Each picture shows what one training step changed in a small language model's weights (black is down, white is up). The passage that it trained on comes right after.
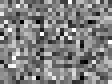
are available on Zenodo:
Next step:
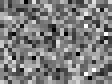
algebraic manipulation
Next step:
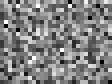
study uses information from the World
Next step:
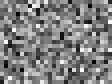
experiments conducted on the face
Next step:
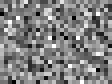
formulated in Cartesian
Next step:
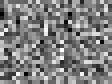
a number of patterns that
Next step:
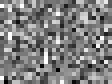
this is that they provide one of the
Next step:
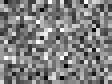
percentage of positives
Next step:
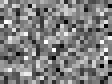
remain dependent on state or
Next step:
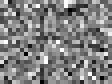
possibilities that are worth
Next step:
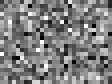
With 52% of the
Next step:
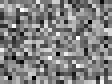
the field of economic sciences
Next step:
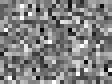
All statistical analyses were
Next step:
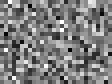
bending frequencies of a
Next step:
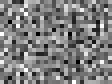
the effect of humidity and
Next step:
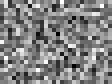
discussion sessions are given
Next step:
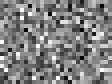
All changes in biochemical parameters
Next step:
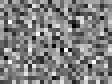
important to study and understand the impact that
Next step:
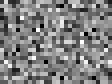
or without drugs (no
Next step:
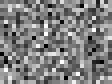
the examination results of Key
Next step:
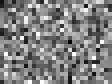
tropical marine
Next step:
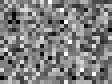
by MARTÍN et
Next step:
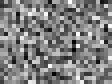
Simple Mail Transfer
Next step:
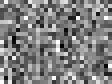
loading of urban
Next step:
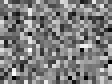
essential. In implementing this
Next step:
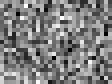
iii) Using the
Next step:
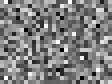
solutions. The free
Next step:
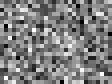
*E. coli* showed
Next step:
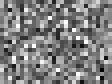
reach a belief
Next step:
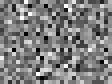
The measurements were taken using
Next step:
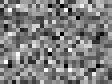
the basis of various natural
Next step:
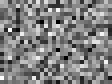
measure against breast
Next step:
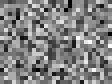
Infrastructure projects; Various
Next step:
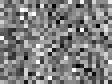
P. The effectiveness of
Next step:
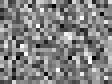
uncertainty to the study in
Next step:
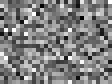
frameworks. S. No.
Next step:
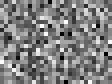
supernatant for the
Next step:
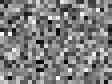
specific tropomyosin
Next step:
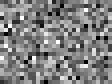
(LIBs), which
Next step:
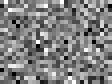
discussion on regulatory
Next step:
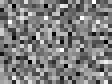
The problem lies in their level of
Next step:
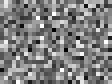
attractive fabrication
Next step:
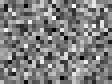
competitiveness between
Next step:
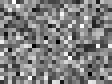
mitomycin - C
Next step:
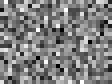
others liked the lesson
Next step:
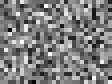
n, i \neq k$
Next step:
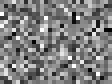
which is intrinsically
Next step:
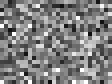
most health facilities still record
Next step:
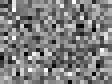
50 mm (cubes
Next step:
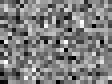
and environmental and cycle variations.
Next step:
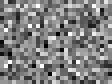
exercise; it engages
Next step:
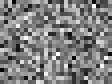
research of cybercrime
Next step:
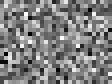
nematic colloidal
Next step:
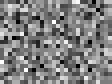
in this case is not only
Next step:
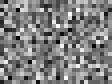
3 You love to
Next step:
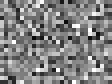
teacher and students but also make the
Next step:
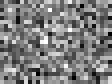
with reference to Figure 1. The
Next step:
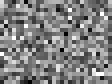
is used in BEACON
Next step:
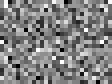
feature films. Rather than
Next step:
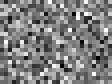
Result are analysed in Table
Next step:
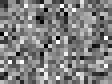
doxycycline to raise
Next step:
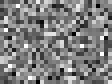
selection chart generated using
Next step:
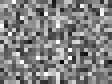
which means that the topic of
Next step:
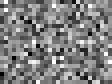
and CCNN systems were
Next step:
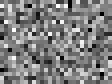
it is a 90°
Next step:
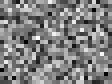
of the struggle for
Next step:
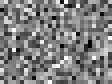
maximum absorption is
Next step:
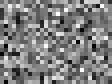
the stability of the welding
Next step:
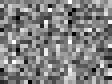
the switching current,
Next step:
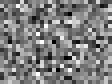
is an upgrade to the
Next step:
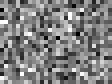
Possible resistance or
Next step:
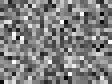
increasing sequence of positive
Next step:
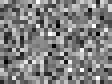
rapid changes in the job
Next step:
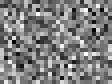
variety Kannagi at
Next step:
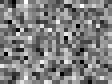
was designed using android
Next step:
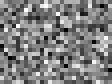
defuzzification techniques
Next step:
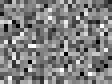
show that Javanese
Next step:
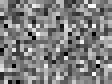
policy has affected the growth of the
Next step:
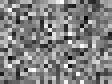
available for deep learning algorithms
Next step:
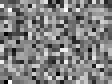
go and assess where “smart
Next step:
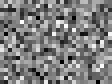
wild swamps of the
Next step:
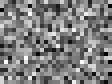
first case deletion of exon
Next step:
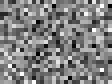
data collection for this study. The
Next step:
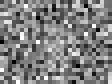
[15] propose a key distribution
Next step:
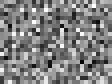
compatible, the considered services are
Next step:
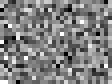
brings together the
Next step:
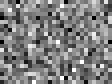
of special interest of organizations
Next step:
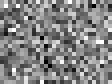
performance of image 504
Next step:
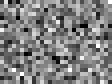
collections, in particular,
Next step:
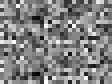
are interesting but still
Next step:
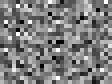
of all patients from July
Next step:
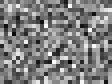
the genes involved in the
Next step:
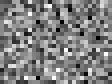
mean highest value was observed on
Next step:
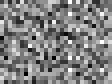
for Industry 4.0
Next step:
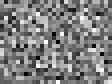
7. Elvers,
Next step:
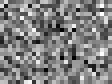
first, their associations create local
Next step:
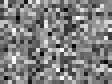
points of friction.
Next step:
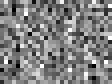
various forms (business
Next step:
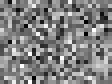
profits over long term sustainability where
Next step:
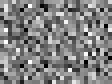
realistic limitations such as
